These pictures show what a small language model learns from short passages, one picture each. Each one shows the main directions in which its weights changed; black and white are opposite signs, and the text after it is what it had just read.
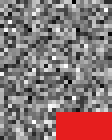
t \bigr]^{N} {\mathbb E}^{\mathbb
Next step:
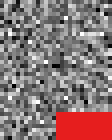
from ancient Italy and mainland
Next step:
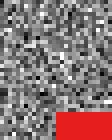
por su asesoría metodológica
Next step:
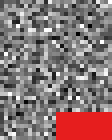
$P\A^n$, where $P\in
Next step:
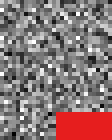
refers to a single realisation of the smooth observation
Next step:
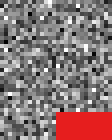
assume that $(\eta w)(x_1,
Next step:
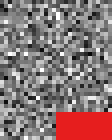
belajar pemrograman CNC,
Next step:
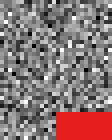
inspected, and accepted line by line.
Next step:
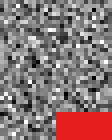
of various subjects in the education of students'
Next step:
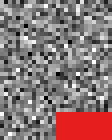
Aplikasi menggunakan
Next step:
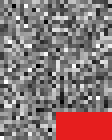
os funcionários se encontram.
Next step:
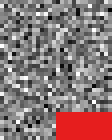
affective (fraternity),
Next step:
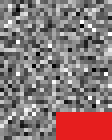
(h \odot g) .$$ Now we
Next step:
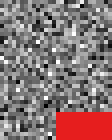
in social studies subjects in MTS Negeri
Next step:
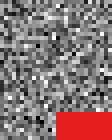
sciences and research, Islampur,
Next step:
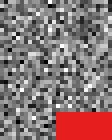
Demostración de habilidades - La
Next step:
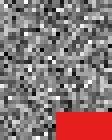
сақлаш мумкин.
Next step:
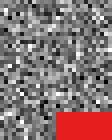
Raghavan, and Schieber
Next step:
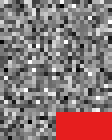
values of v_{S30} for 391 more than
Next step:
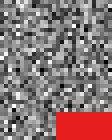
follows: First, they are homogeneous,
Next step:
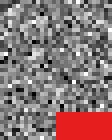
en estos estudios, siendo la
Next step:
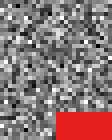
accuracy against the experimental error measuring
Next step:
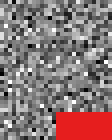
интерпретируя их,
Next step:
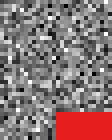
қилинган намуналар
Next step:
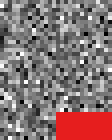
generate a random trigonometric function in
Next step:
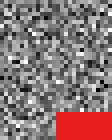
future. Professional education is also an
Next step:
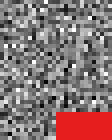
degrees of these vertices are $0$ and the
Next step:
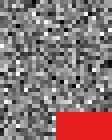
in the early stages of various diseases
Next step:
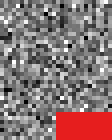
of different animals were collected from local
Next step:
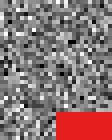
bandingkan dengan kelompok
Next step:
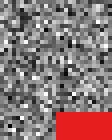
challenges in banking and finance was very
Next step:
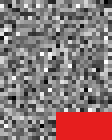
ne’mati hisoblanadi.
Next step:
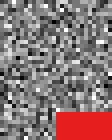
l'activité des opérateurs
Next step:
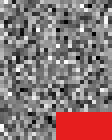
and abdomen since 2-3 months with
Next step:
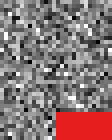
loaded car Fig. 7. Vertical
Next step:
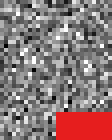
projective vector field was constructed; the degree of
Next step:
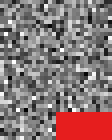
biliminin en önemli
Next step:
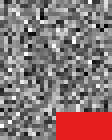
coronavirus Coronavirus
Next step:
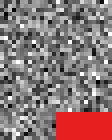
one may consider $\sum_i p(i)
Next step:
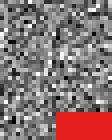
improved by pushing the rank of matrices
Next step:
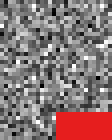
various load circumstances. Structural
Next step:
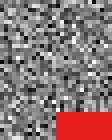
formas que son obsoletas,
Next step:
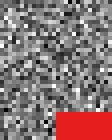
l'Abbé Martin, à la
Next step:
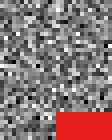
to register the information collected at each interview
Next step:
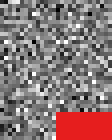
f_0)$ verify Assumption
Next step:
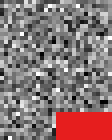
between the observed and the calculated titre values in
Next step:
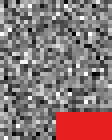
Although access to safe drinking water has
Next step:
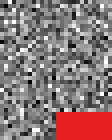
appearance of granulation tissue,
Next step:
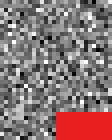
partners to elaborate and consolidate the
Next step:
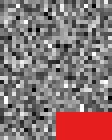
of financial disclosures among Nigerian
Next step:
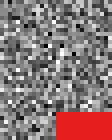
o artigo se subdividiu em
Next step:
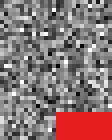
any educational and managerial plan and reforms
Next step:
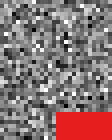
of Pathology, Govt.
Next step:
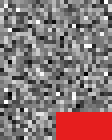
return threshold parameter 15 16 #
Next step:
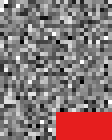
[(\citeyear{GMW91}), Theorem
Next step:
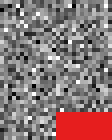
the group of entrepreneurs who does not
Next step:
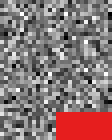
tayyorlash va tarqatish
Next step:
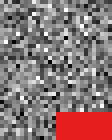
\frac12 \sigma (4x). \] Hence
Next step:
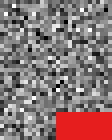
rivojlantirish, ularni
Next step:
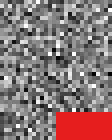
always to approximate eigenfunctions, nor do we
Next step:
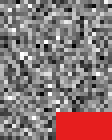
for any $\delta>0$ we can find
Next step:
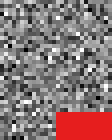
RA Entry tags:
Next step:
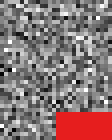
days while public expectation is for a duration
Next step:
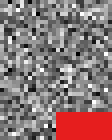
functor of $F$. Fix an embedding
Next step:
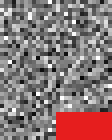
there is a constant \(C'>0\)
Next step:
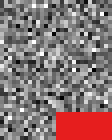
is no non-zero traceless
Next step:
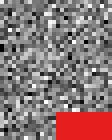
The invisible/imperceptible control
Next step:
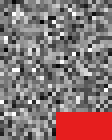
is rather abstract, but practically, it only
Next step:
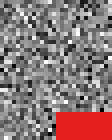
300 dan ko‘prog‘ini
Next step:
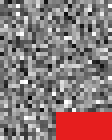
equicontinuous. Now, we prove that
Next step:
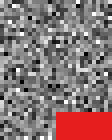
relative weight is also assigned to each goal
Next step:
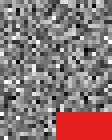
murakkablashib borishi,
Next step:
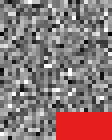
section, we denote the density fluctuation by
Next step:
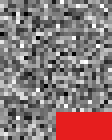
fall into a tumult of foam
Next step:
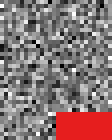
особин *Ph. coronarius* не
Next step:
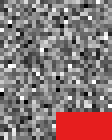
NB. dead without heirs, and to
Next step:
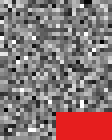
SGA performance is much better, even if the convergence
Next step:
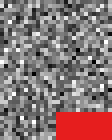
individuels et deux (02) focus
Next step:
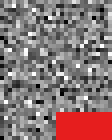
equivalence of (1) and (2) follows from
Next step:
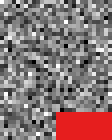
to The University of Findlay both
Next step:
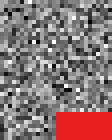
relations. \qed As a consequence,
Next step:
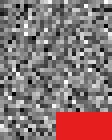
yöntemleri içinde en
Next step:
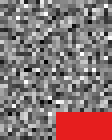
whole data set (137 specimens) as
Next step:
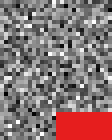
de transe. La *dabiha* est
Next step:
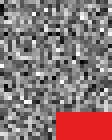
da literatura, para a identificação de
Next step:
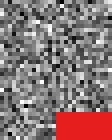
heavy machinery,
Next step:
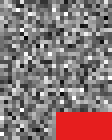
erishishimizga yordam beradi va
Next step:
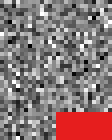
CO₂, dans lesquelles la
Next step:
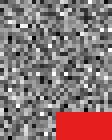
dua atau lebih produk
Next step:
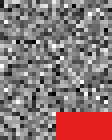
over $B^0$, we deduce that
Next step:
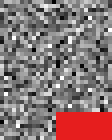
proton pump inhibitor belongs to
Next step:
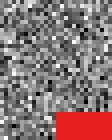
com pedra pomes e escova de
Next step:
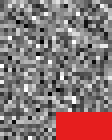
precise with %RSD value was found to be
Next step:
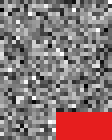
Kazhdan's Property (T), the
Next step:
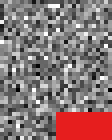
Adeyemi O, Holman S,
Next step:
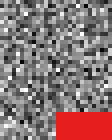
and proved conditionally that $(\log n)_{n\ge
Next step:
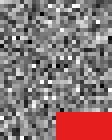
зменшуються, що призводить
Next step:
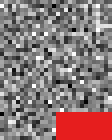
Ibrahim MI, Mishra
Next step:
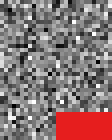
освіти незалежно від
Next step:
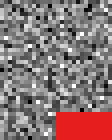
It works mechanically by adsorbing and
